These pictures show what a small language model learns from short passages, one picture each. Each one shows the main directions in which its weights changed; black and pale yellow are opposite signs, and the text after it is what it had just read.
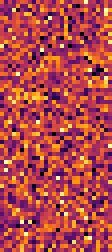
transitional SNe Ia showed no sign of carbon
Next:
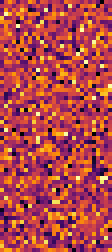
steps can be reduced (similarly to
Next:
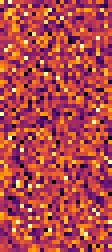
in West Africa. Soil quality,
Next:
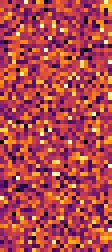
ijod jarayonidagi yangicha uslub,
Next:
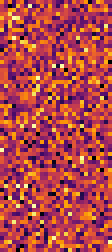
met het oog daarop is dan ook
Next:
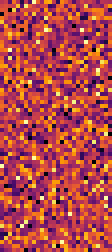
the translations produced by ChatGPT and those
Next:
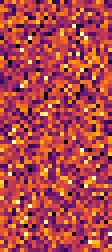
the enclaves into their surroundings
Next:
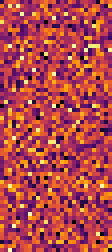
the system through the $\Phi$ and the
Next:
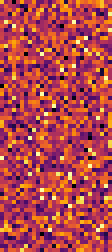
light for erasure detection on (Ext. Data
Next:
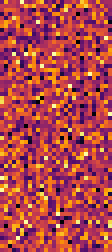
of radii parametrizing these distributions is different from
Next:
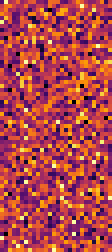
the first transition has weight $w$, whereas all other
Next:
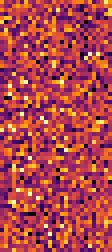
qiladigan media ta‘limning jadal
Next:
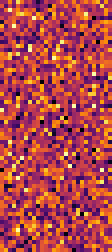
to T, L and Y dwarfs; some
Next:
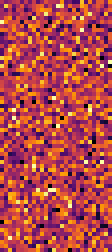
hemodynamic instability, may serve to
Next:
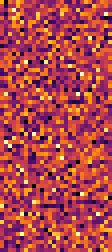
a DGP. Clearly, WTT
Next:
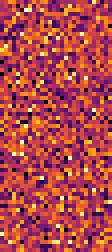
militância e divulgação.
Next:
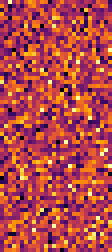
of agreement or disagreement toward an
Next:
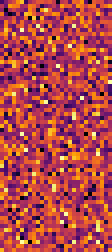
sector, secondary sector and tertiary sector. However
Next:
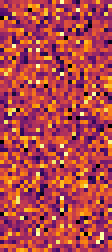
зарарни ўрганиш
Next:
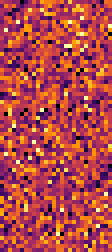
systems as averages over what we now call
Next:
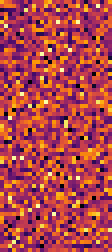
damping[14]. To maximize the
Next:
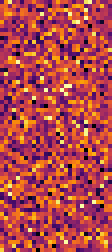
$M_2$ – parabolic
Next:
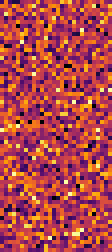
the topics discussed in the 83-page long
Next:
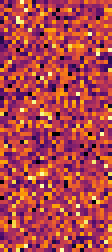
LV, Bezditko NV,
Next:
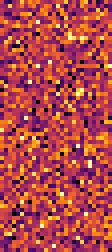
racional de los recursos sea una
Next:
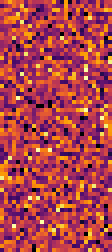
zmiana treści art. 139
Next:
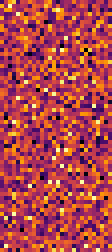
harmony of people wherever these evil
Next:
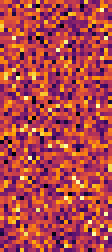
bentuk anatase menjadi
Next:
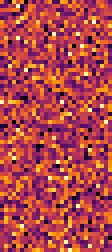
detailed modelling of dust emission from a galaxy
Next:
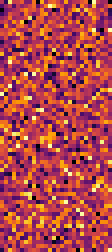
advances, the relationship between supermassive black
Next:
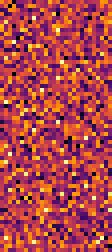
in typical Greek form, but where the
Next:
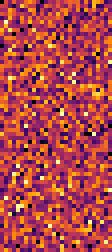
occurred during a university party, where a
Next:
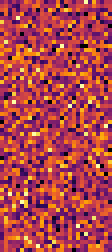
мають еліти, але й
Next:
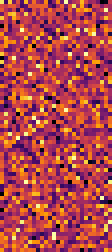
is defined as follows \begin{align}
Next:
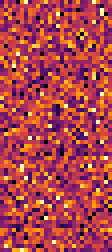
outil de justice sociale : Etats
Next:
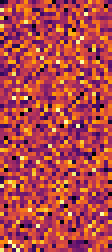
to the off-board DC charger for
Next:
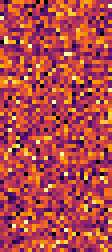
\omega _{1}\right) \left(
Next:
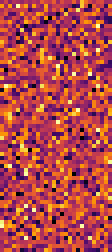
is defined as the angle between the direction of signal
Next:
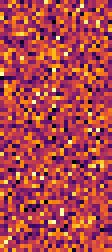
chain; machine learning; data recovery
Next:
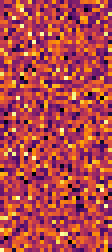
The bank group by performance was in control of 8
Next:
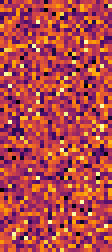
перенесших респираторные
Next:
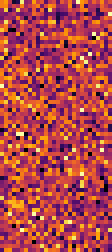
(SIMBIO-SYS) whose
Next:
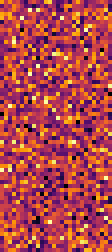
ўралиши лозим;
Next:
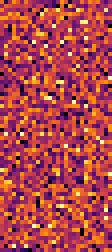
terms of $k-1$ sub-systems
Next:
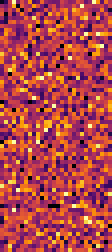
H₂O. With respect to the unground material
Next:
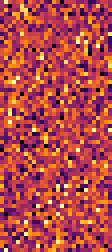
drevín najmenej
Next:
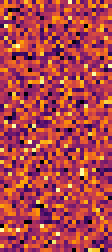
multiple charity organizations configured in the
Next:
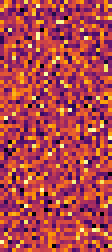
Natural gas Hydro Others 24.42 %
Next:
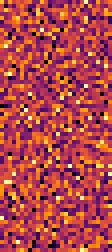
0 or 1. The s=1 boundstates
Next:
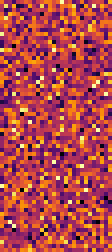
предприятия / В.Н.
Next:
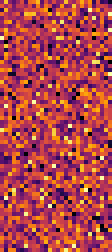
mablag‘ oluvchining
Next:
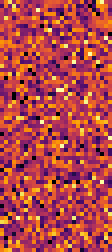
граничным условиям
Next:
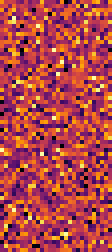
cosurfactants and cosolvents are
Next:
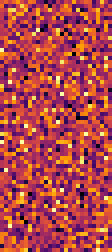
be unstable with respect to azimuthal
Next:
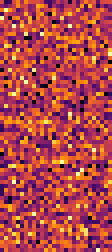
> 0$, it is sufficient to have \be
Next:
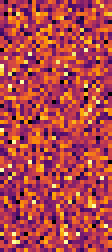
diverse situations and school disciplines focused
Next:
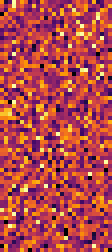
(\ref{realworkbc}) at leading
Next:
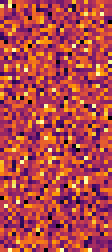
activities and reflects the complex and challenging path
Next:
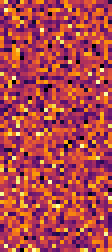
we can consider the Fock space of current algebra
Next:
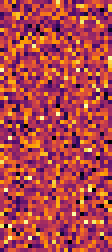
- статического излома
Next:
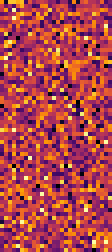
age that caring for animals and the environment
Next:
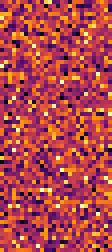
стали широко известны
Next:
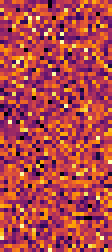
Seha, Wilusiya and, by
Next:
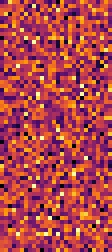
physically active lifestyle intervention on
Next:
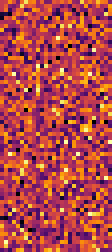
чиндан ҳам бартараф
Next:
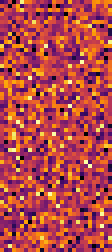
\subsection{Implications for PTM
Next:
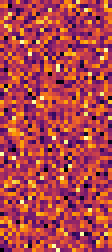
Child bearing Practices among study population
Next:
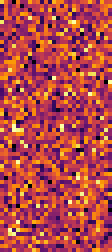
textual descriptions and templating effects
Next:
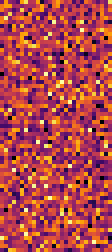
Serrat, en su libro,
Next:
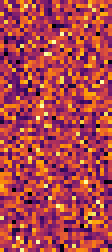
strings and the corresponding parsed references,
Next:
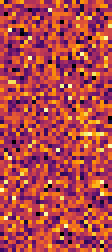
custeados de acordo com o
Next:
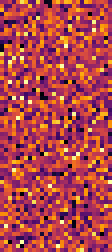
within which the control measures vary (see Appendix
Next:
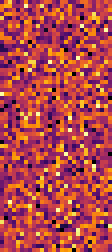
maps capture the rotational asymmetry signature for chiral
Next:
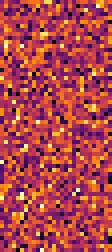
²**Shofoluwe, A,
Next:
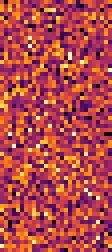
also other methods, such as those based on the Gaussian
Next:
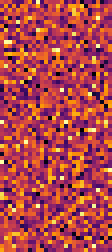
“Tiger capital of India” with thick forest
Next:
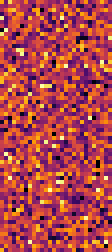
italianos, o mais próximo
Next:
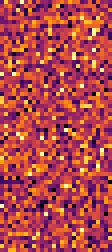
but the hydrogen molecules are mostly
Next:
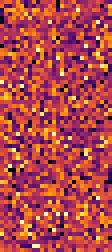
formación superior y a los espacios
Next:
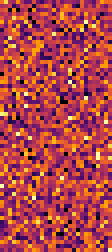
consideration the impact of the pandemic.
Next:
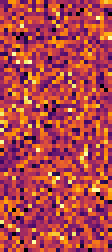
of size $p\times p+m,\
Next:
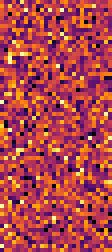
While 12 respondents says no because they have not
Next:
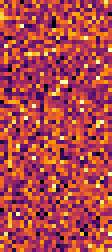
easier to solve&0.809\\
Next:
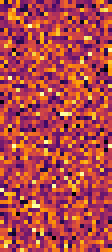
delay of 15.5~ns, where only
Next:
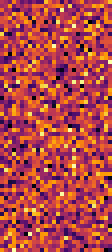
more equilibrium solves. Games with insufficient
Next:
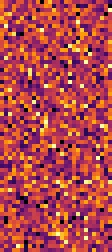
one reflection from the outer boundary; see
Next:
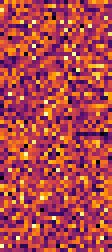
episódios de abusos
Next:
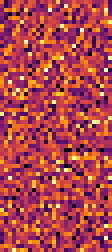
dizer, mais ou menos assim,
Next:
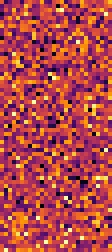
Continuação do Parecer:
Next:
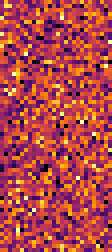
calculates the discrepancy between the algorithm's current
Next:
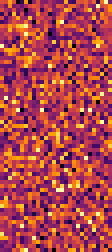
matched by assumption, common mode excitations are
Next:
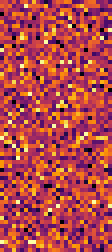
сульфидов металлов.
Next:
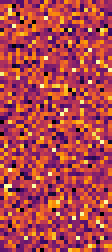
nos termos do art. 134 da
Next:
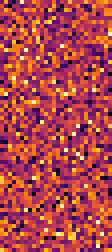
true BMI values at different quantiles of
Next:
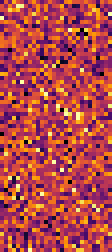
imposed by the structure of physical reality, but
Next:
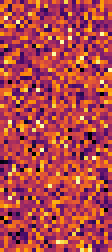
2. Funksional tahlil – bu
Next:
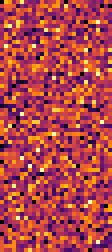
about the so-called slim disk
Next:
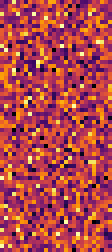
high scales and the EW symmetry breaking, hence
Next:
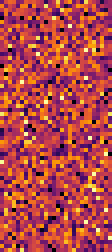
Полтавський державний
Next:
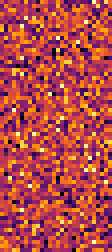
Tanjung Jabung Timur
